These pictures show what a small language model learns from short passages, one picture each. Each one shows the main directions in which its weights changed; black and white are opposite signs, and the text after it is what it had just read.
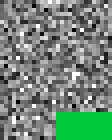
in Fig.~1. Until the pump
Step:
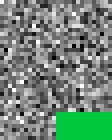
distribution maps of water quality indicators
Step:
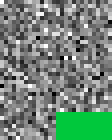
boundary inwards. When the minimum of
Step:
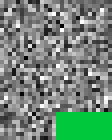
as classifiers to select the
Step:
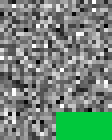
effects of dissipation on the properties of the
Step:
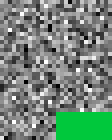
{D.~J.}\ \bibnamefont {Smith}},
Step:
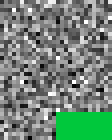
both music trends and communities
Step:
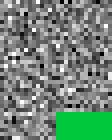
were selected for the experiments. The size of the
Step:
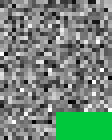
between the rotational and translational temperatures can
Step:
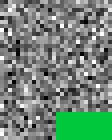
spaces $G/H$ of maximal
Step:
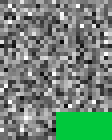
\in \MSMD^c.
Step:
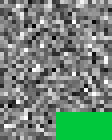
after second quantization, their field operators
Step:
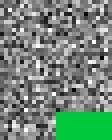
Execution policies provide a mechanism
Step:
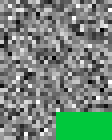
perceived by humans in processing
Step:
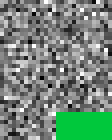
consider a simple model. The static polarizability
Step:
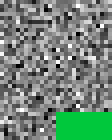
by parts on a Gaussian variable.
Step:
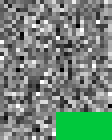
neutrino mass and taking into account
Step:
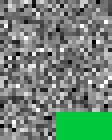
$Z=0$ can be interpreted as the
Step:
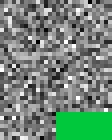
denote by $\mathbf{Y}$. This data matrix has
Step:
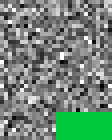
\over \xi} \right) \right],
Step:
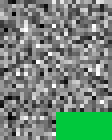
vanishes along the $D$-flat
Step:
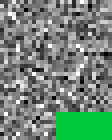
abundances for lighter elements in
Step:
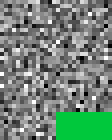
addressing concerns about space
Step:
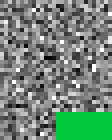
the phase diagram as reported previously
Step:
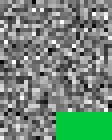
the letter as follows. Section I is
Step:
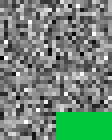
target specific issues, this ratio may
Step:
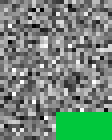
the Taiwan ECDFS
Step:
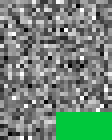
for the massive quark. In this case,
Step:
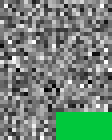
and they can be neglected). These effects depend
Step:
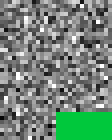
controller connected to
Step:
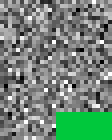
results that do not accurately reflect the
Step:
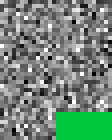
perturber's period). In such cases, the
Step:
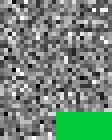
while other output tokens of the final
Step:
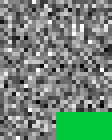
is \beq \label{ellst}
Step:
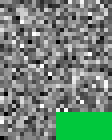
(left): imaging through the
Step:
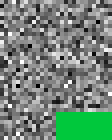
5.5\% excess in the $\rho$
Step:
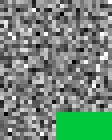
the derivative must be chosen
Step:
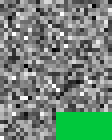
velocity profiles in both experiments have a
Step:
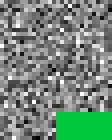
features due to bound species at this field
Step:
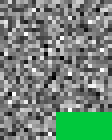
the system is practically Newtonian and there
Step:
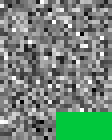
can also perform audio editing
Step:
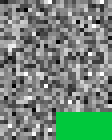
This increased awareness has led to
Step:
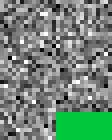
``temporary'' character. 3) The
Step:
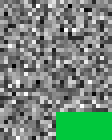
and the confidence intervals of the
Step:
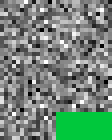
This study furnishes compelling
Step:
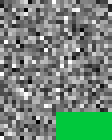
wave in the second medium becomes
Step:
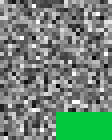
relativity all satisfy the equivalence
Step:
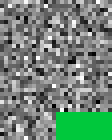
retardation data, the birefringence
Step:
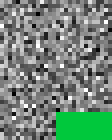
is available at the receivers.
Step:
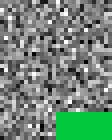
is affected by many factors,
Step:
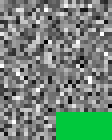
a compact expression, the position vectors
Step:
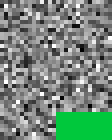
Science and Technology. AM is
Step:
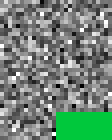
case which is representative of a vast
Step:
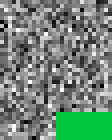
assumption and study the projected deviation equation
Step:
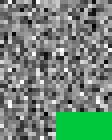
the only parameter dictating the most generic boundary
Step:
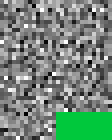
an important hardware-intrinsic
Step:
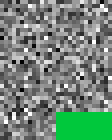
used in the "deep" part. In
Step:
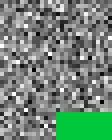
artificial but representative data about all our
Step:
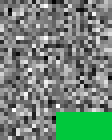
driver and navigator. The
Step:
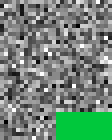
2.1 Materials The NiTi
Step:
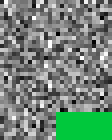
to thank A. Ashtekar,
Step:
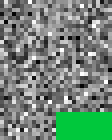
the monomers---rescaled so that
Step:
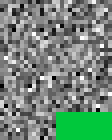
phase portraits in relation to the vertical
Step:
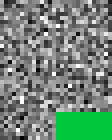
from the level of Weyl points) above
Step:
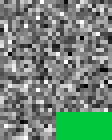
**g** The height profile of the
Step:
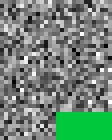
an organization or an individual
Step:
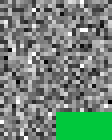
the string scale, $\Delta_-^0
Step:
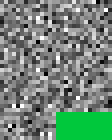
have nonadiabatically realized an
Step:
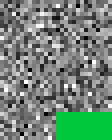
quasiparticles, the Fermi
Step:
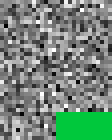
of $x$ and $e_t$
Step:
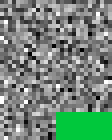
the shear variance statistic. There
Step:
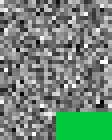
easily added to the framework,
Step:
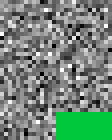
then we may assume that $\hba_e
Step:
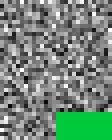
PDF format), all of which are
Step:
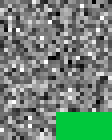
is the kinetic energy operator of the
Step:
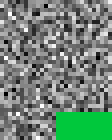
with the moon located in different distances from the
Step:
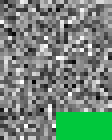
photons. In particular it can be interpreted as
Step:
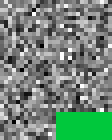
this case we define, for each polymer
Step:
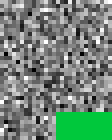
Polchinski employs the
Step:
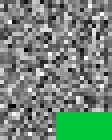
timestep, to derive a provable
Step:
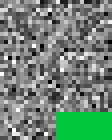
can determine the relative sign of the two order parameters
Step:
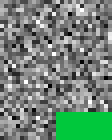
time flows around $x=0.27$.
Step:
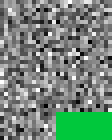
of Lemma 1.4, one can then find
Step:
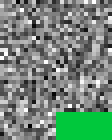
the data flow. \subsubsection{Filtration
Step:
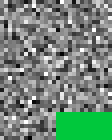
$S$, $S_m$ respectively the
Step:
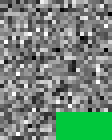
would expect the spectrum to be bounded by that of
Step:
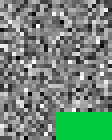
user and the item, which relieves
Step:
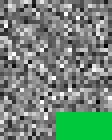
$a$, of the components of the binary
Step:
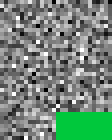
(like inductive datatypes and
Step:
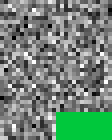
\cdots \beta_{k_1
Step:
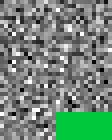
a correlation function for four or more spins.
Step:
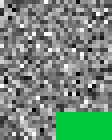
has displacement rank 2.
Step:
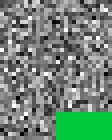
at the transition point when the C/O ratio goes
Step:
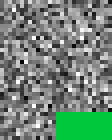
the perpendicular superdiffusion. The
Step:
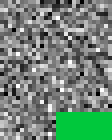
model we choose to define the propensity of particle
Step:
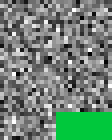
spacing. That is, the scaling of
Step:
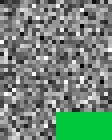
Topology of neural network* The neural network
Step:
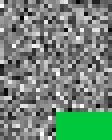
(IPW). Comparing these results with
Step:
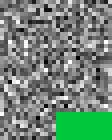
by diagonalization of the complex symmetric
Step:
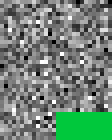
of integration will allow small and low cost systems).
